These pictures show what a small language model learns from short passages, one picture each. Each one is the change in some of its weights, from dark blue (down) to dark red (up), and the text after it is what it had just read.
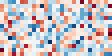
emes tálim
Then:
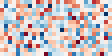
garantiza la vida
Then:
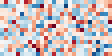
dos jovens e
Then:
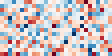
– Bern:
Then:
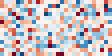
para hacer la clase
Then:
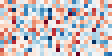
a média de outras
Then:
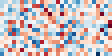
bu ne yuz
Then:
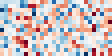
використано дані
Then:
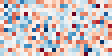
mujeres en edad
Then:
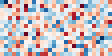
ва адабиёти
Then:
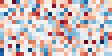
como Matemática e
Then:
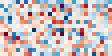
decorrer da
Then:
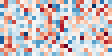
de verplichting
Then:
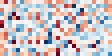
para o desenvolvimento tanto individual
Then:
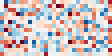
profissionais que atuam ou
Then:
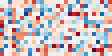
problemas de saúde ao
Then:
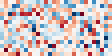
davlat ekanligi huquqiy
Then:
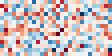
характеристики специальных
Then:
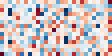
Ички ишлар
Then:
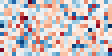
Pacheco e
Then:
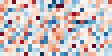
эффективны, что
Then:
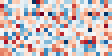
negativos Ecoando
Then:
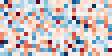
cette étude,
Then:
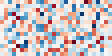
bo'lgan normal
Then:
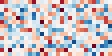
of the marketing
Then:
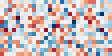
va jamoada
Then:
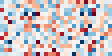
общей долевой
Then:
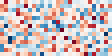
Таким образом,
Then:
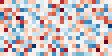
of the author
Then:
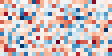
Una delle
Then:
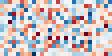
Проблеми і
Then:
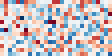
zamon ruhini
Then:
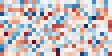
профили в
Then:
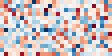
una casa en San
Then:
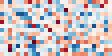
Accountancy en
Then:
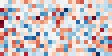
interdisciplinaridade: a
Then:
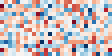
studenta. 3.
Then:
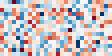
el tiempo, sino que
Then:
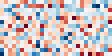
recommendations for
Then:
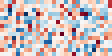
de atividades internacionais em
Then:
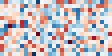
relative konsisten
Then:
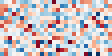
shakllantirishdir. Shu bilan
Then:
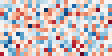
Па, при
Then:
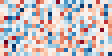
astuta y
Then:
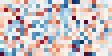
trabalho, exigindo
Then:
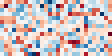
países se organicen
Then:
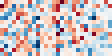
со стороны
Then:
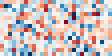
fundado pocas
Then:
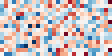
қайд этилиб
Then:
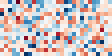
directly related
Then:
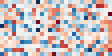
distribucije i
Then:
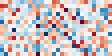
à globalização
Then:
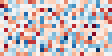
//International Journal of
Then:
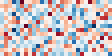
consequence of which
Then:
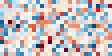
runs but the
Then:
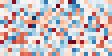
людей по своему
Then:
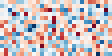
belajar matematika
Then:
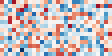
perda de movimento
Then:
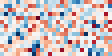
rivojlantirish. II –
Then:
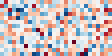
В материалах
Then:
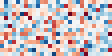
memiliki nilai guna terhadap
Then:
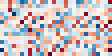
Фармон билан
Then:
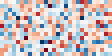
2. Laptop
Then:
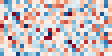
limitada por una
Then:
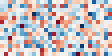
- Devenir en
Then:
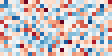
bajargan talabalar
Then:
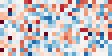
Indonesia pada mulanya
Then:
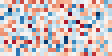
que tenga por objetivo
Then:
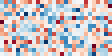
que se hayan
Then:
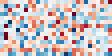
h. anderen überlassen
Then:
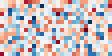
tutilgan boshqa tilga
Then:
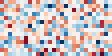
2. Comment
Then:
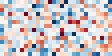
in nurse's management
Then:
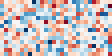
no los utilizó por
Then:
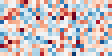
la corriente
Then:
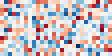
tartibga solingan
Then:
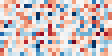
- Quels sites
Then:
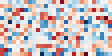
of Philosophy
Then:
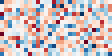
and Company.
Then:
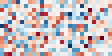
ja Leahy,
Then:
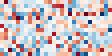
como o conjunto de
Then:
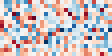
expresada en una
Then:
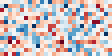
y ejes de
